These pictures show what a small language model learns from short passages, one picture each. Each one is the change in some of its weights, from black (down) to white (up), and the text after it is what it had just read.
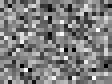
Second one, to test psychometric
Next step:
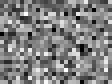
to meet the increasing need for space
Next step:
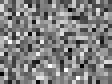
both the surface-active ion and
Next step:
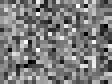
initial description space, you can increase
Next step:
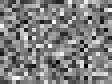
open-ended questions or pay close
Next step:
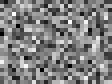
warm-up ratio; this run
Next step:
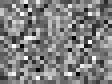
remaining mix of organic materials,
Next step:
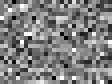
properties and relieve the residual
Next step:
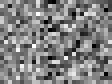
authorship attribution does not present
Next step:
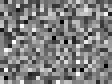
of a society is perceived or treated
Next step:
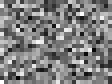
limitation to this is the
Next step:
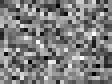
the prices and financial stability of products
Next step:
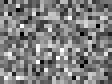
of respiratory morbidity
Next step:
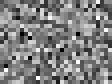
the measurement process were quite complex.
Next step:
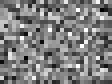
the system anchors cryptographic
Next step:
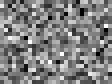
In such cases following terminology
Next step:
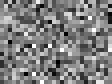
surface area. For example, consider
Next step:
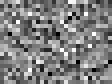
inspection by experts, which
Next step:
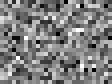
evolution of demand, considering also
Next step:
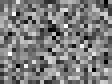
potentially weakening their sustainability disclosure's
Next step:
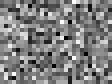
the energy dependence into G energy
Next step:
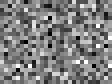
knowledge. According to literary sources
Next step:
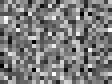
transferability, value assessment,
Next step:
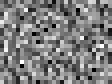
Spain, and Croatia
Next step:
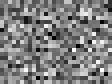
at no cost to agencies of the
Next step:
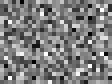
Rat liver and kidney
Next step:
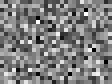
disease are captured in multiple ways
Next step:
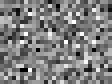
are in good agreement with those adopted
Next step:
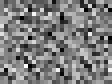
here 62 34 For its location
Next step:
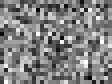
the frequency. Awareness campaigns
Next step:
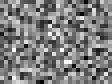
work. 2 FIBRE
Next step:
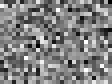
weather situation from that received in the
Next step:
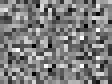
End of Table 1 1 2
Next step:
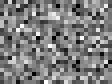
of wearables, implants,
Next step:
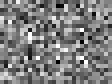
nanoantennas used as
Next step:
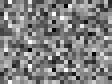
networks and how the fractal dimension
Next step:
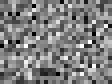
activity of students and teachers aimed at
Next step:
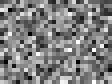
if any Palpation: -
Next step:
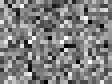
region is the grapevine
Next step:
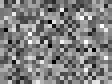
floor where the members of the
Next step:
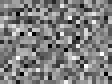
is quickly acquiring worldwide recognition
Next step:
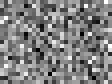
Professionalization (ProPer
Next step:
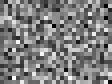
growth. This study analyzes the
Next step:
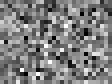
large propagation loss in the
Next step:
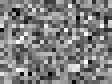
is not entirely free since the
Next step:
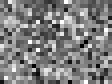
life cycle [1]. Ability
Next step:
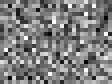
vulnerabilities. The researcher uses the
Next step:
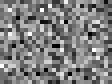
individual demographics characteristics were taken and
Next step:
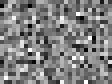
in the formulation and substantiation
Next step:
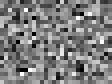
The students indicated that they would
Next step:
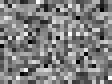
text reading framework to help blind
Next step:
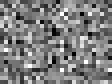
external impacts, particularly presented and kind
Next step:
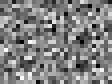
prepared and presented gave rise to
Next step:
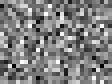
and bidirectionally
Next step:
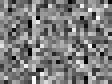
resilience. In: *Managing
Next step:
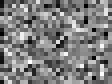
Data storage facilities (National
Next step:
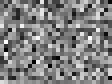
the study has observed the patient with
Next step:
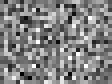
for clarity and comprehensiveness.
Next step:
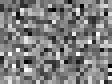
a Tertiary Care Centre of
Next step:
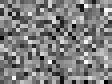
subculture. Furthermore, the
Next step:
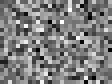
respect the governance and project management
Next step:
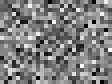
not follow the rules and regulations for
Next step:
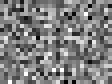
for the initial training of teachers and
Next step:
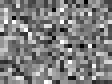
which acted as catalysts
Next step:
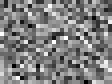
length of the queue for
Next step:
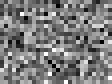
in their academic journey, significantly
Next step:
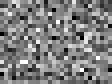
cellular receptors which bind
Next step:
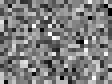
Indian women. It is reported that
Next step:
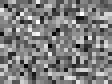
to conventional growers 3.85
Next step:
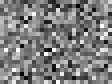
noticeable. This is because
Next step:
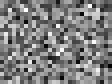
The vocabulary provided a common framework for
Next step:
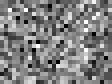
The current budget of 40,000
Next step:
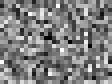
the above described loca-
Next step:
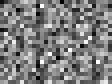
23.50% of the total
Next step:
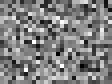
prolonged time to reach peak
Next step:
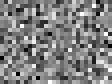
of processes. One of the main
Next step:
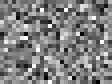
non-Latin scripts such
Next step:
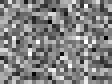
turnover data carried out through the
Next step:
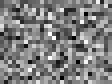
the patient. So, the discuss
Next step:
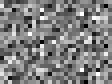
Prior to the first signs
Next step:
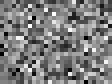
some students who have conquered
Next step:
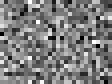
\right);$$ moreover,
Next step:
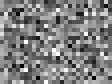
is to be noted that the
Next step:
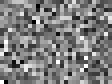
operations and aesthetics.
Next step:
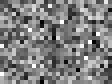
b) Points of
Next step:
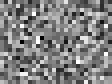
of conflict of interest No conflict of
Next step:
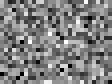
Before calculating the heat transfer
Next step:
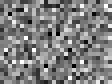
study. The information database of the
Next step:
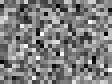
as predictors of mental health among
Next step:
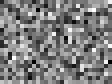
the resources, Resource management is
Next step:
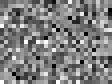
has also been used to establish the
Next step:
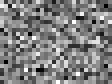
object to this channel is, the
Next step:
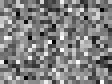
generally emitted broader spectrum light
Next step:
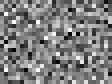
get a stronger regard for
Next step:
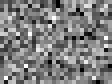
reducing sugars. The increase
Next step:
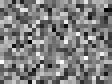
Cryptography prevents
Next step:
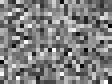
growth in semiconductor
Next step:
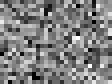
one of the most prolonged
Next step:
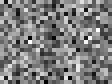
2017, public sector banks are more
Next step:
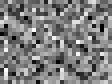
in class, and doing language practice
